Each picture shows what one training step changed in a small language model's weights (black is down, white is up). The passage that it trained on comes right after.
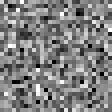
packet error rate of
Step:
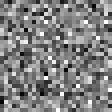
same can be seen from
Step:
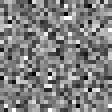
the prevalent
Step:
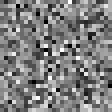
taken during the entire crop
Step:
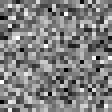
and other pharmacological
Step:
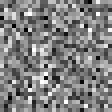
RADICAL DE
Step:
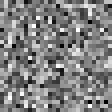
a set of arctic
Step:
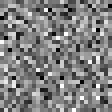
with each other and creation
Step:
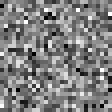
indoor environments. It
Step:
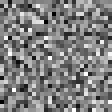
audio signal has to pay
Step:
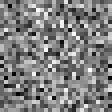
Abstract We study a
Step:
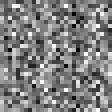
Modifying SC with
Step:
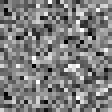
hand shaking dispersions
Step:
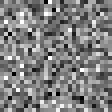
tests and obvious mass
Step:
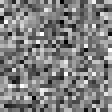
study and some directions for
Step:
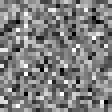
University of Paris,
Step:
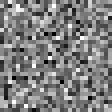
status Directive
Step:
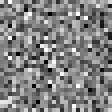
the platform effectively motivates
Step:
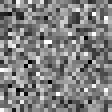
to all metaheuristic
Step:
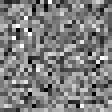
and solid-phase
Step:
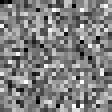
created, constitute a
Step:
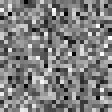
Railway and
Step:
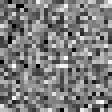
for businesses to compete
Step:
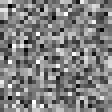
not trivial because
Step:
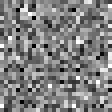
2 minutes. The
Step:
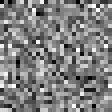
post-test mean score
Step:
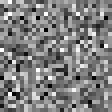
patterns are present, modeling
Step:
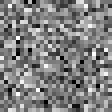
Administration and
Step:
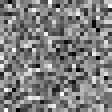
processing and analysis of images
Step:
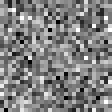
headphone and
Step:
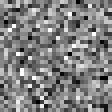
order to stipulate
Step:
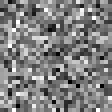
stress; This is an
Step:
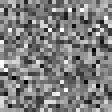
comparison with regulatory legal
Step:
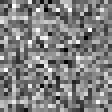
scope of practice -
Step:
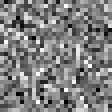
then combined to produce
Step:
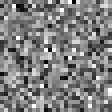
from practical situations. As
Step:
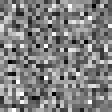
AS SW =
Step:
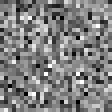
parallel to this evaluation
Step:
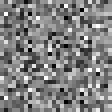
informed consent Informed consent
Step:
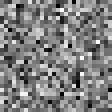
through bites from
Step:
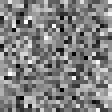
The cold and hot start
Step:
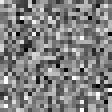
behavioral performance.
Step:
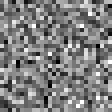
less arable and least
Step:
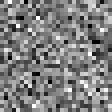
point **a**, at
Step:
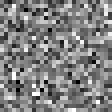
can be concluded that a
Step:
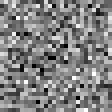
suppressing the
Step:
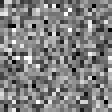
of macroalgae
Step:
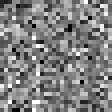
experienced at that time,
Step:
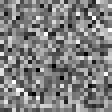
the input voltage to current
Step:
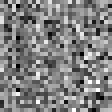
across CRC stages.
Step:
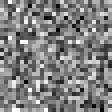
one reducible sites in
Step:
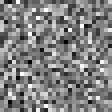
cerium ion concentration results
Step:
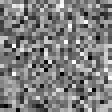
harmed by bullying
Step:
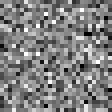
of family planning among women
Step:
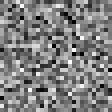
LiFE projects, we
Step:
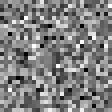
economic, political, organizational
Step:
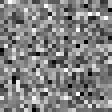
transactions abroad
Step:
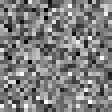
will involve **the investment
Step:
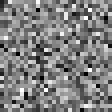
till it turned
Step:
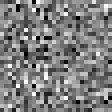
to avail themselves of better
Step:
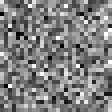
to promote a more
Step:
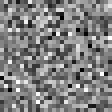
a single experiment, leading
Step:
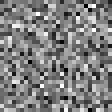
the induced conduction current
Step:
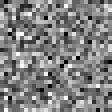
seen from the desire
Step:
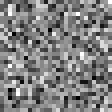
the Brake Specific
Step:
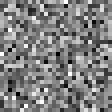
educational level: Your
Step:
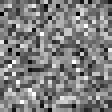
that the model of
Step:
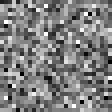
the whole population [1
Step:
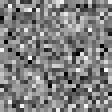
disturbances so that
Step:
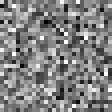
Recurrent Anterior
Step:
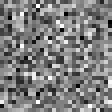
aerial robot by
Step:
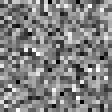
its ease of
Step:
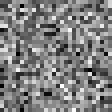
metal deformation and
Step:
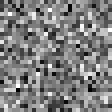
the Horizon Europe project
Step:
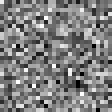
Remote Sensing
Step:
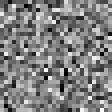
defined as a collection of
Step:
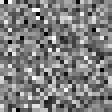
gluten in
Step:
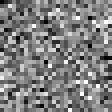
are focused on the
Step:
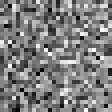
scheme for decision regions is
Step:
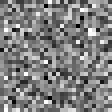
secondary data sources, including
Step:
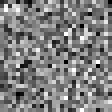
losses caused by viral
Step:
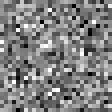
Socioeconomic. Figure
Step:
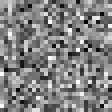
province. The sample
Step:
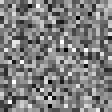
these platforms do not focus
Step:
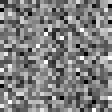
the Speed control of
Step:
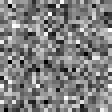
the magnetic induction vector
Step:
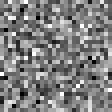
volume were also obtained from
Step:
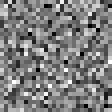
stochastic noise can
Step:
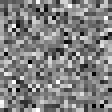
balance and opinion.
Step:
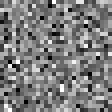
parameters are used as the
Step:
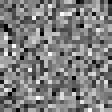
Short name of organisation
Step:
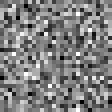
by definition 4.10
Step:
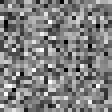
are delivered by
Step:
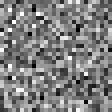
time to time. All
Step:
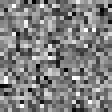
unhealthy behavioral
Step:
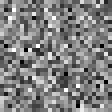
silanized with
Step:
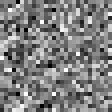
C 2. I am
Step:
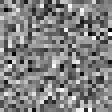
type reaction of ordered
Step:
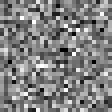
quality of deposit money
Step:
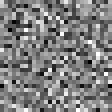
He believed that the new
